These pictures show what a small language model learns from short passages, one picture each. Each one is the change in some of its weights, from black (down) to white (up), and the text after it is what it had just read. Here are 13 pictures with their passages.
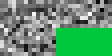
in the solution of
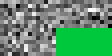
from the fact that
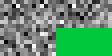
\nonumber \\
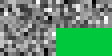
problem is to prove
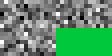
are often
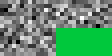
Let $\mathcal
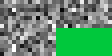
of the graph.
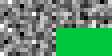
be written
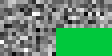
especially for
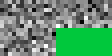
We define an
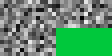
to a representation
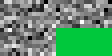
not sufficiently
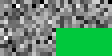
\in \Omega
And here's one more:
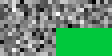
with a linearly
